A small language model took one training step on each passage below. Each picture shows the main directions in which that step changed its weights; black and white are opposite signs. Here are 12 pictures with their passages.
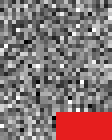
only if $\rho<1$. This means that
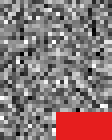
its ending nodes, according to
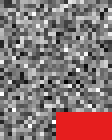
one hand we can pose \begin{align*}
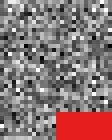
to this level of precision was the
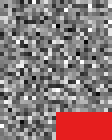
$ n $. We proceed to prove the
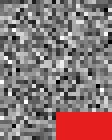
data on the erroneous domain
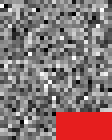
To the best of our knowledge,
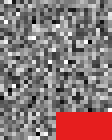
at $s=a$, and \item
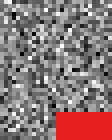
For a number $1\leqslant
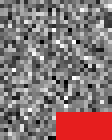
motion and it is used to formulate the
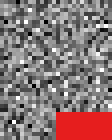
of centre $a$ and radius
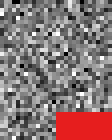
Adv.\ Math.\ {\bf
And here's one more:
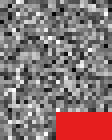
mutually inequivalent modules.
